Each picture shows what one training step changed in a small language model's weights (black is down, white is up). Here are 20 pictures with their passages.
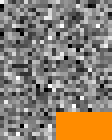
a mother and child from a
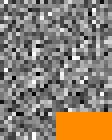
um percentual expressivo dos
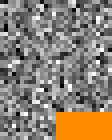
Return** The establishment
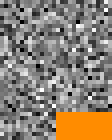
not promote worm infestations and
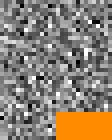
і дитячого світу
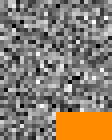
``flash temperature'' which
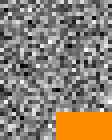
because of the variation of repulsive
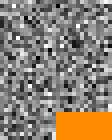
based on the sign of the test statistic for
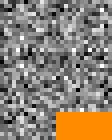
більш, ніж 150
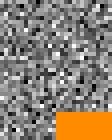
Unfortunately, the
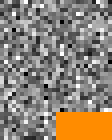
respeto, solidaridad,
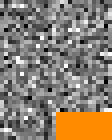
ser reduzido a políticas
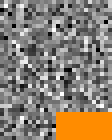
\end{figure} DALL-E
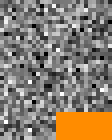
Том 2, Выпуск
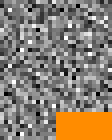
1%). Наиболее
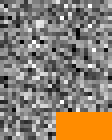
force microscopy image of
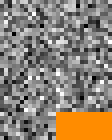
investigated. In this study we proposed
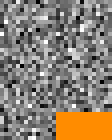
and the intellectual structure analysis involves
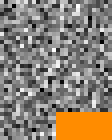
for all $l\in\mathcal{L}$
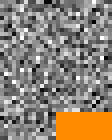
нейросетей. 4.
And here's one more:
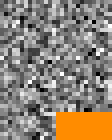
Du and Yulun Du and Yu
